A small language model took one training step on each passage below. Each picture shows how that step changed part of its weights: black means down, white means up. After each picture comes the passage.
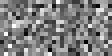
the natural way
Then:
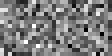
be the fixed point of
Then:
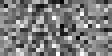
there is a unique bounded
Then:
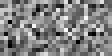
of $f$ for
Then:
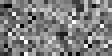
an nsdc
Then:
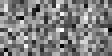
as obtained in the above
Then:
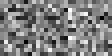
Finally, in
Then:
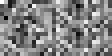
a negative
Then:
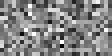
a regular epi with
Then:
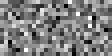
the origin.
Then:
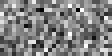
& \lesssim\
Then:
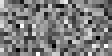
to the number of
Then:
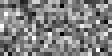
examples} \
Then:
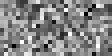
one with forty one
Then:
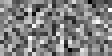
in the completion.
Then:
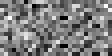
$v$ and the
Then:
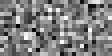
$e$ we use
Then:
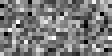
Le morphisme
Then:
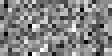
\cdot \left(
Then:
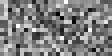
$, which can be
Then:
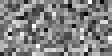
The decrease in
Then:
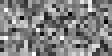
determine the
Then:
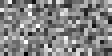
pole of second order
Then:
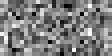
the formula. In
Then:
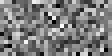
each $v\in
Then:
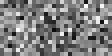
regions where the
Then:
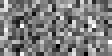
and making it
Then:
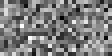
we treat the
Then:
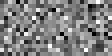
$G$ denote the
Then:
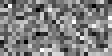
if $S$ is
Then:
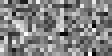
following results. The
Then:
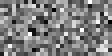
any $\ve$
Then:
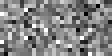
orientation we
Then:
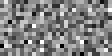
of Assumptions
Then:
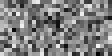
left-hand side
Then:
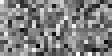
sufficient conditions in
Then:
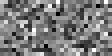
A {\em right
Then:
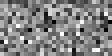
obtain $\delta_2
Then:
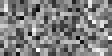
as it follows from
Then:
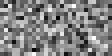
if no player
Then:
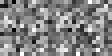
line length of
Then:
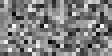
not the case in the
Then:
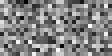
consequence of the
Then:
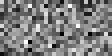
\subsetneqq \
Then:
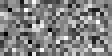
\dimen1 by
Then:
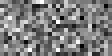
$E$, denoted
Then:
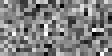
is a differential
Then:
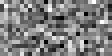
Despite the
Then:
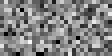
must travel
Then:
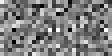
the generator of
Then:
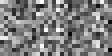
a family of type
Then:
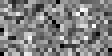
polynomial associated with the
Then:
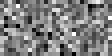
$K$ is
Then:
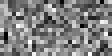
using the {\bf
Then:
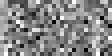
exact sequence are free
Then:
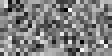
T. Aubin
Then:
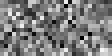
diagonal matrix
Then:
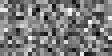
for the characterization of
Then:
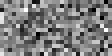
is formed by
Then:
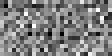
\right) \cap
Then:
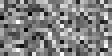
We now record
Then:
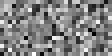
on $TM$
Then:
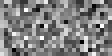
is non-zero in
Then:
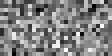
is an atom of
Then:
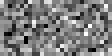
We verify condition
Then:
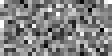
to node {}
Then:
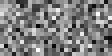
then $H$ has
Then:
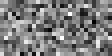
the solution. For any
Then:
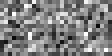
et al.
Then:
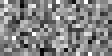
of neighbors
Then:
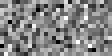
of $u$ with
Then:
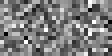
Thus, it is
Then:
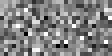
considering the right hand
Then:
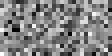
of a real linear
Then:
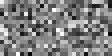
the next section we
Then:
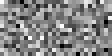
to zero on the
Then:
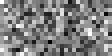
class. In section
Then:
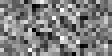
$A$ is a
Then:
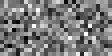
Schur polynomials
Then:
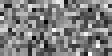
Dynamics of
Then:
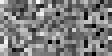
a contradiction.
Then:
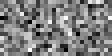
$u$ satisfies
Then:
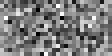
is equivalent to solve
